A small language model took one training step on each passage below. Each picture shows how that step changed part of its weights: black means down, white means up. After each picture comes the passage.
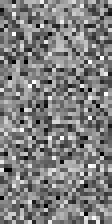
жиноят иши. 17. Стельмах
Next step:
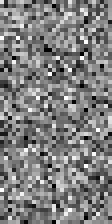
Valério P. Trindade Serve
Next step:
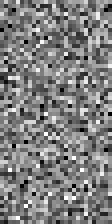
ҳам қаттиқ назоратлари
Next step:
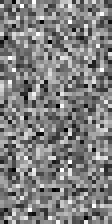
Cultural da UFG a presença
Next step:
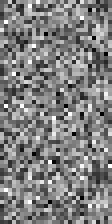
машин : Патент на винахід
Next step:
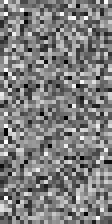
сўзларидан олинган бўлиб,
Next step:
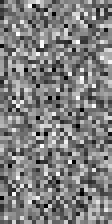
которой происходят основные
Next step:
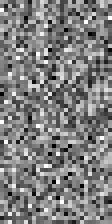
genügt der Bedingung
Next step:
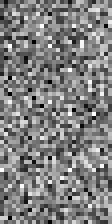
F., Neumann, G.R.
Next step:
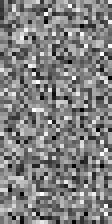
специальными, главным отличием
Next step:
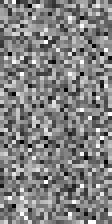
лечению доброкачественных
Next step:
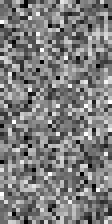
Tshibangu, J.
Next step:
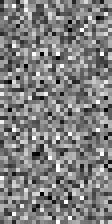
ou seja, está entre os 18 e os 24
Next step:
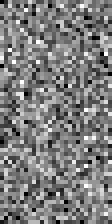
Megapura dapat dengan mandiri
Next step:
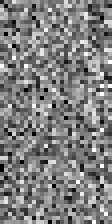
sertifikatsiya, yakist. –
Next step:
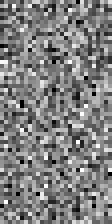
трудовых ресурсов станут
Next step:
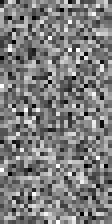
método de secagem. No 8396
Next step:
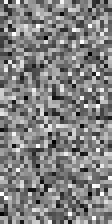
карталарини яратишнинг ўзига
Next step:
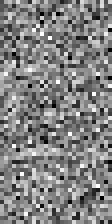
o desenvolvimento de sanções e penalidades e
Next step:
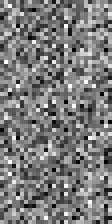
पबैत अछि
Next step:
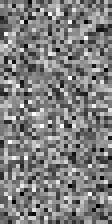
De effecten hiervan worden nog eens
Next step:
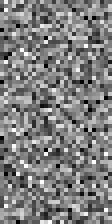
создавать новые инновационные
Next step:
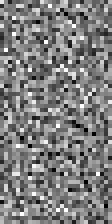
от ответственности при уплате
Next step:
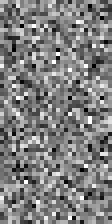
dure el videojuego. Al
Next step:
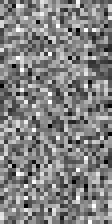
etuvchi omil sifatida ruhiy
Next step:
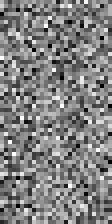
(2025) A Figura 6, baseada nos
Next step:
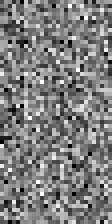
до 2019 года наблюдался рост
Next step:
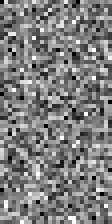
oshirishda zamonaviy pedagogik vositalarni qo'llash 28
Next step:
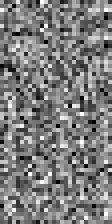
xuất đường
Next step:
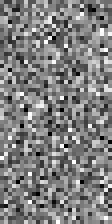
stratégie développer pour une communication financière
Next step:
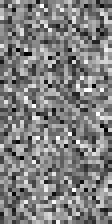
ta'sirli va yorqin
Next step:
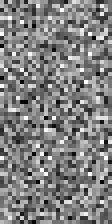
y experiencias:[V Congreso
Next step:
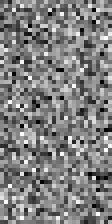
professor, buscando entender qual o papel
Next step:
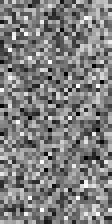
pada Perilaku dan Prestasi
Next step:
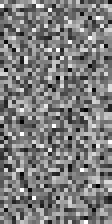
outro lado do STF. In:
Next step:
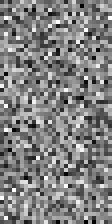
tizimdir. Biroq, rivojlanayotgan
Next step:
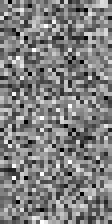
de streaming, com seus
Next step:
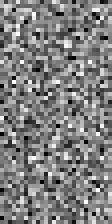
норматив-ҳуқуқий ҳужжат
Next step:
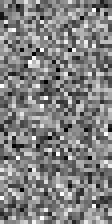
і цілісного образу українських
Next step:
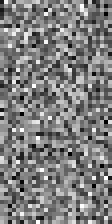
платежные терминалы в
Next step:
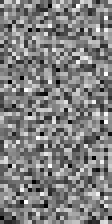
картошка етиштиришда
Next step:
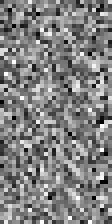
qo'yishgan. Har ikkala
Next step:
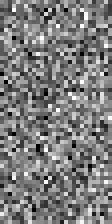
анализ экономической стоимости,
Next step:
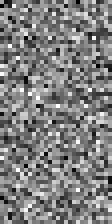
talab, xalqning ekologik, tabiatni
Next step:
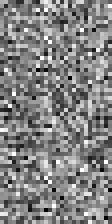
dengan pembayaran pajak yang
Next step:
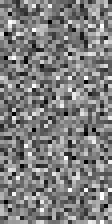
пер.). ArtHuss. -
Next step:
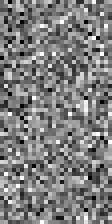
epigenetics in the exceptional
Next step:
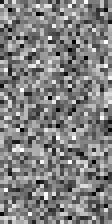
da periferia, objetivava
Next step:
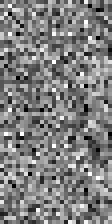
el sentido de que siempre se dijo
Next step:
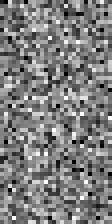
qilinayotgan birliklarning birinchi guruhi
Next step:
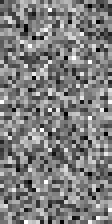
qolmay, badiiy asarlarda davr
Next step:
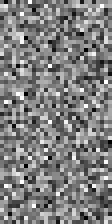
bo‘la oladi. Bizga
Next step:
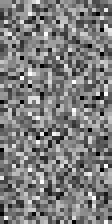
України Ластовський Валерій
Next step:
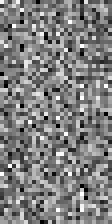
некоторые навыки использования
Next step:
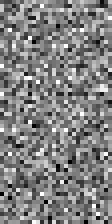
deformação na seção crítica, uma
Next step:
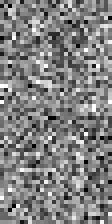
biomass, and addition of this
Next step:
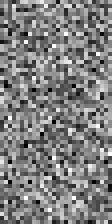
с. 5. Великорусские
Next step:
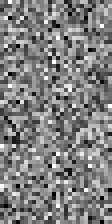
jelaskan hal-hal yang nyata
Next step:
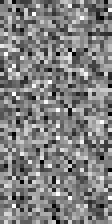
or seek alternative coping
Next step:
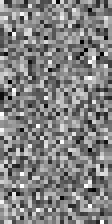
крахмалом. Степень
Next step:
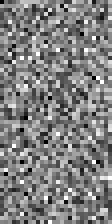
amaliyoti keng tarqalgan.
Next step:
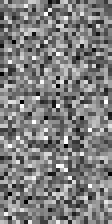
rivojlanishiga yordam beradi. Yoki katta
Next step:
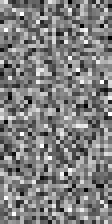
móviles. Un estudio descriptivo
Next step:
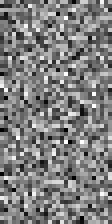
для індивіда, важко
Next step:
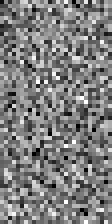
kun ta'lim tizimida o'quvchilarning
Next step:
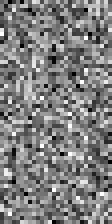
in English Language Teaching at
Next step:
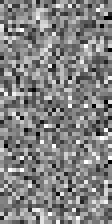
semi struktur ini yaitu peneliti
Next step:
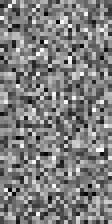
fikrlari isboti “O'zbek
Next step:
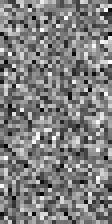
huzuridagi Axborot va
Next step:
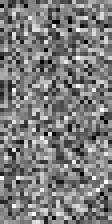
в начале эксперимента. 45 % против
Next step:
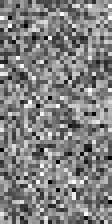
hududning imiji mustahkamlanadi;
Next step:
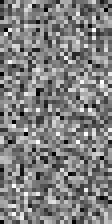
языковые и когнитивные
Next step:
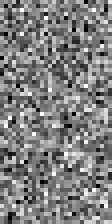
cartografía de lo que sería para
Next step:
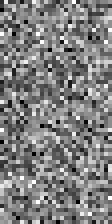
distributed into groups. Vitamin
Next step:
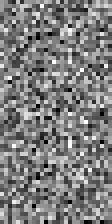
detección para ambos sexos para
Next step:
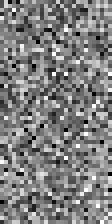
daling ondergingen, zou men
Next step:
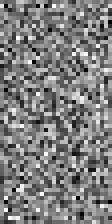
ва асоссиз қўлга киритишлари
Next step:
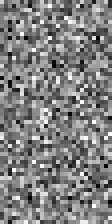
da praça, o *terrain
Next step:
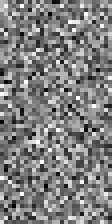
випливають з Конвенцій ООН
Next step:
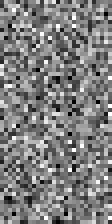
várias discussões e em pesquisas
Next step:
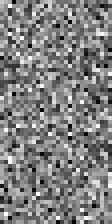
yoritilgan. Shuningdek, adib
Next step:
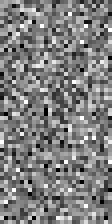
límite Pleistoceno
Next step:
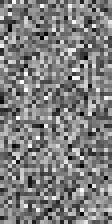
прямокутного приміщення;
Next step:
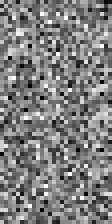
en la población joven. La
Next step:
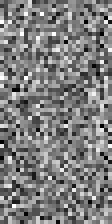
neuen Ansatzes. Daher
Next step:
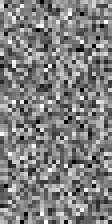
jedoch durch die urheberrechtlichen
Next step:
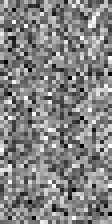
beklentileri sürekli
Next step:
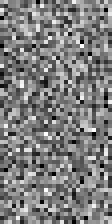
досліджень та публікацій
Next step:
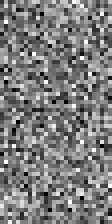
[10]. Звідси для аналізу
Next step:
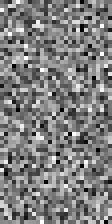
faqat pilot darajasida qolib
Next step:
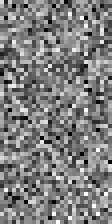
grupo que tem mais destaque na atualidade
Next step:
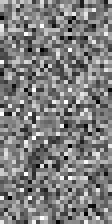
objeto de estudio desde fuera a través de
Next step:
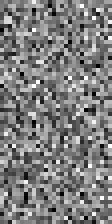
alohida ta'kidlash lozim. Bu esa
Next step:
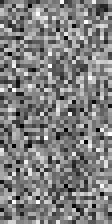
paliativos, sendo que as Consultas
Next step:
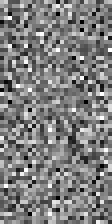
sebagai: $$T = M[x,
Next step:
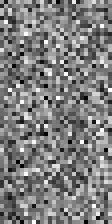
una relación entre el calor, el trabajo y
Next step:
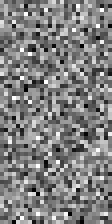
О.А. Реінжиніринг
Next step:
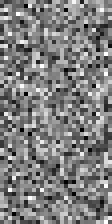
iborat. Ta'sischi
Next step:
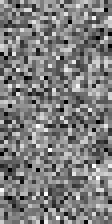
Tushunish jarayonining to'rt
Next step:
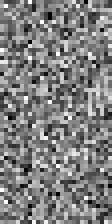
Habdukarimov, J.
